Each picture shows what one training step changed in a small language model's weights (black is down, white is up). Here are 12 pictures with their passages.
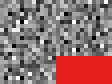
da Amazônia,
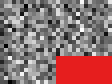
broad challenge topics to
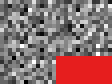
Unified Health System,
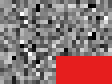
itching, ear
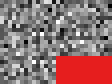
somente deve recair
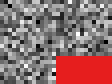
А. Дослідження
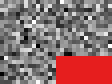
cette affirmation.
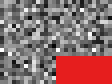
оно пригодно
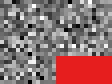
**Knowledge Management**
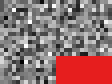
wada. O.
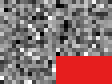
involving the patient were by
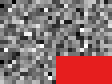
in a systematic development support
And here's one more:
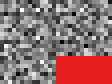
ВУЗов и
